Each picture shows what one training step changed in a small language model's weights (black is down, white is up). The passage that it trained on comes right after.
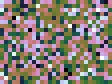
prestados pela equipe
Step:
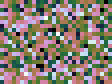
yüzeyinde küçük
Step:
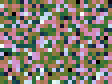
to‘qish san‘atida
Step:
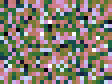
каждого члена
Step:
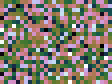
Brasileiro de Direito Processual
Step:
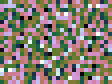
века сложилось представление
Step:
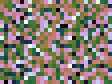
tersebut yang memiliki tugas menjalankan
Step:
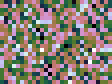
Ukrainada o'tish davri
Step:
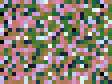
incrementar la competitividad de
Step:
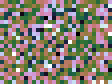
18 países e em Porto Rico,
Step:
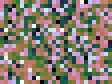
reportagem. Esta edição
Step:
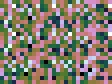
Илму дониши
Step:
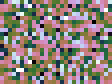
anche che rispetto al
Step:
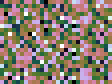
development of new approaches to the
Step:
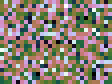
языковом сознании
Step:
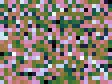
hiszen az garantálja a
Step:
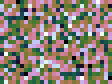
dan imigran menjadi bahan
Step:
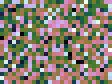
expuesto anteriormente, se ha
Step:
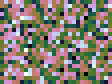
языку. Вып.
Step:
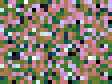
является эффективным механизмом развития
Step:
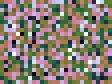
Política” Sobre este
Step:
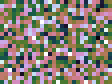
*men o'zim Xitoy
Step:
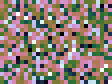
latitud de vientos
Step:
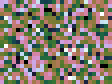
економічних спеціальностей включає
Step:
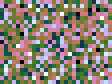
como para ser tenidos en
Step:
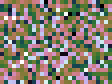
aspects of Leiomyoma with
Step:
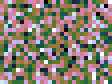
da Boa Vizinhança*.
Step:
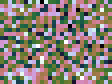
historical sources.
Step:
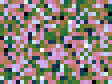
km², con una población
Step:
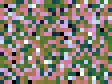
the authors and/or
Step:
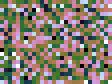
две – в HDFS.
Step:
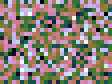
são expressão representativa desse recurso
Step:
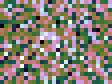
5% de cola branca
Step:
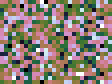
cronotipo e o perfil
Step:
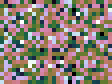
-«faqat tashqi
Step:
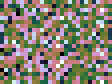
permitiu identificar as exigências e
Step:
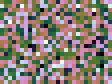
ajralib turadi va
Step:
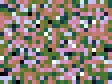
o acesso ao saneamento básico
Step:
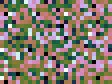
examines the impact of attracting
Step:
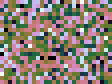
margini del silenzio:
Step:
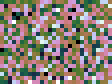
transformadora, autônoma,
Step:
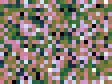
impor critérios objetivos e
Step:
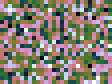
ularni istalgan joy va vaqtda
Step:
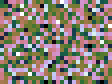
mulheres negras, que vivenciam
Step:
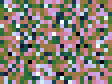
shakllanishi IV asrning boshlarida
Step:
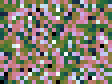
penais necessárias para o nosso
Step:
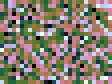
подводят нас к
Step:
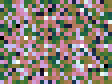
przykład sytuacji
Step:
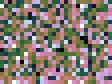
nima qilyapmiz,
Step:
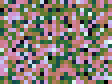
suban fc. Berdasarkan
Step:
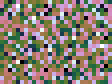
impacto de las intervenciones, se ha
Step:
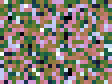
memiliki laju pendinginan yang
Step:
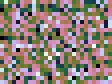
der Therapeutinnen als
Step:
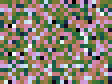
mantiqiy tarzda
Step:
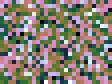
Militares* veio
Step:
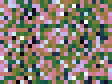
В последующие годы
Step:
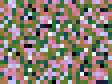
последние годы в
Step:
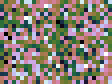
Agenzia nazionale
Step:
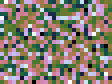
designar pessoas para os grupos
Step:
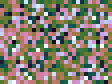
yuryd. nauk:
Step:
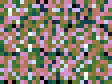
выявляющие уровень
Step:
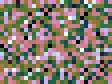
werden Spiele im Unterricht
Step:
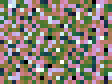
що має великий вплив
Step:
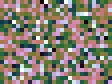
qarshi ta'sirga ega.
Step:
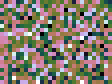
общих целей инновационного
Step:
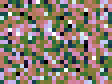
of their interaction. Also,
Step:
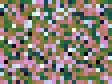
y la generación de ideas.
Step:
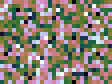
sem perder a própria
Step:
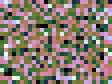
samarali faoliyati belgilandi.
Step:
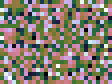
de 1857, em etapas antes
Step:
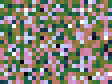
o'z davrining siyosatidan
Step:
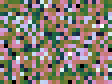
controlada da crisina.
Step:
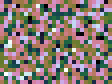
чи загрозу насильства
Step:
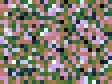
niga integratsiyalash imkoniyatlari
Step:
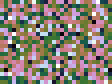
voor Efficiency,
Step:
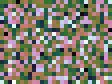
Paris 1992 "situation
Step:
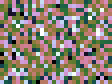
godu / Zezin
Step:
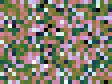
acara opening paket
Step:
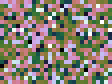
Lo que se buscó fue
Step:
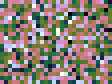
jornada: mas aquella
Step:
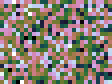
Curso livre privado 1
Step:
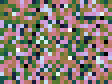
universais são vistas por
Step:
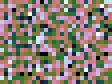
У роки досліджень ми
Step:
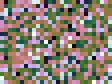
a solar assisted
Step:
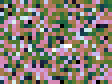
kelompok kontrol.
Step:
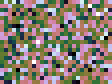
El equipo estuvo equipado con
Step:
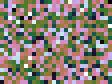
Зростання інтересу педагогів
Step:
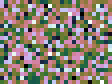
de la población que acude
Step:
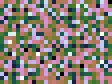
EN LA UNIÓN
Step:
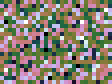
koʻllar suvini
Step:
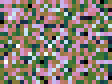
que a falta de moradia digna pode
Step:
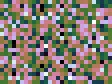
to'g'ri keladi.
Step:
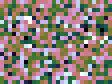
într-o colectivitate
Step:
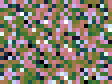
çevresel etkileri,
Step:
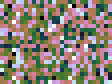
билан муҳрланган.
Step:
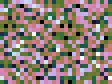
alle moeite doen om
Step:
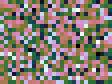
hisoblanadi. O'zbekistonda inson
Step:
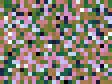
interacción está alineada con
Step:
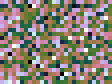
oder Nachbelichten
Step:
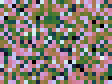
mert az urbanizáció
